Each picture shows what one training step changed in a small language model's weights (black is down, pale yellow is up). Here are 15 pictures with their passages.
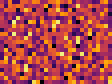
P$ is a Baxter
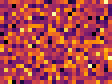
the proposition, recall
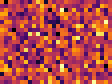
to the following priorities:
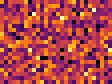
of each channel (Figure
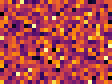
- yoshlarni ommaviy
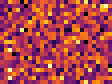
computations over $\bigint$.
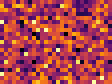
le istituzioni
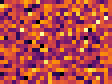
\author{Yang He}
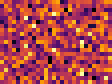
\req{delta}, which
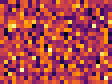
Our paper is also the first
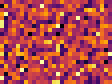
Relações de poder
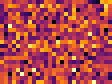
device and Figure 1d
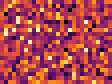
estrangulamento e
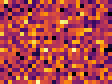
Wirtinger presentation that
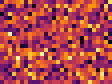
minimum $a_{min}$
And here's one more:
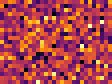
Bayesian inference with
